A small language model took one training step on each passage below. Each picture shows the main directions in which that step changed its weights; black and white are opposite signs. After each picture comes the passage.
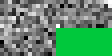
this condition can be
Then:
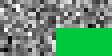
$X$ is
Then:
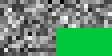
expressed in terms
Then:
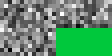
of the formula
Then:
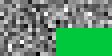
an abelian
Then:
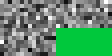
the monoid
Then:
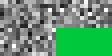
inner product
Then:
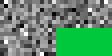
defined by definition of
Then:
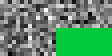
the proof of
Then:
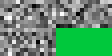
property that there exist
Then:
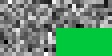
cases we get
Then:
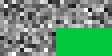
has a finite
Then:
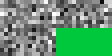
other hand, there
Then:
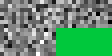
a weakly
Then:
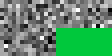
a free
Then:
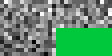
distribution to $\mathcal
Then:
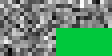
result, the
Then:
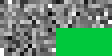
Proof} \,
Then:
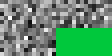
the machine
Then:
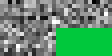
1, the
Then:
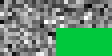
F \in
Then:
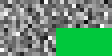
to get a
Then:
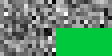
(la) at
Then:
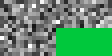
samples from
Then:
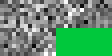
the stage for
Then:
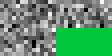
We do not know
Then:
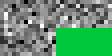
restrict to the
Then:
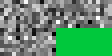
more parameter than the
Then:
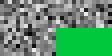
the definitions
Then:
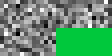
It is a
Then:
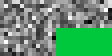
so the only way
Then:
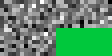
sample from
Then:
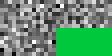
be a prime
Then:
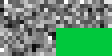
\ \delta
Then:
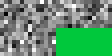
on the work of
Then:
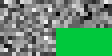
complex manifold.
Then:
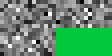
\] This definition also
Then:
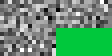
the above example is
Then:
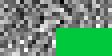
appear in
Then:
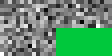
the latter
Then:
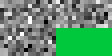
have considered
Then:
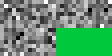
do not contain
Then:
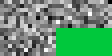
the short
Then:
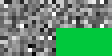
be defined on
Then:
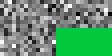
close to
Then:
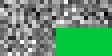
and $Y$
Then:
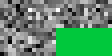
$x$ of
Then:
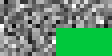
convex term to
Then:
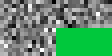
linear group of dimension
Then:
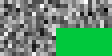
\text{ and
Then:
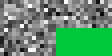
\dots &
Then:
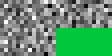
algorithm increase
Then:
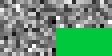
$J$ has
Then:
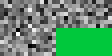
to check
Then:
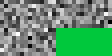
there exists a
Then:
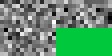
we divide
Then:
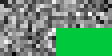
in the first section
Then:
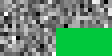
number, and
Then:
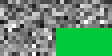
\in \Z
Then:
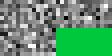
a better
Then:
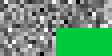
then by using Lemma
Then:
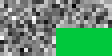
are interested
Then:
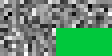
directed from the
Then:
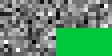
found the
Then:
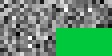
factor for a
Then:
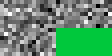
is confined
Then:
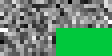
another in
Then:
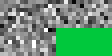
this paper.
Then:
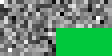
invariant under
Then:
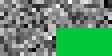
another way
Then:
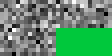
We remark that
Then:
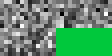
case of the
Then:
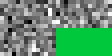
|\langle \psi
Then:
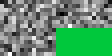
in the integral
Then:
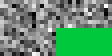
Y$ is
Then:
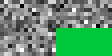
field components normal
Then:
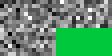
time ratio
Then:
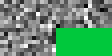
can split
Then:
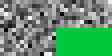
such that \[
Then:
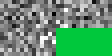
fact, we
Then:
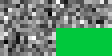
mean value estimates
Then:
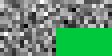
y$ or
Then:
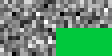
gave an
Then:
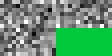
conditions wherever
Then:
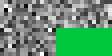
addition of a
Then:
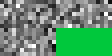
are two real
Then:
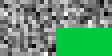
and 2 give
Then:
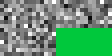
from initial data to
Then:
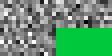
to find numerical
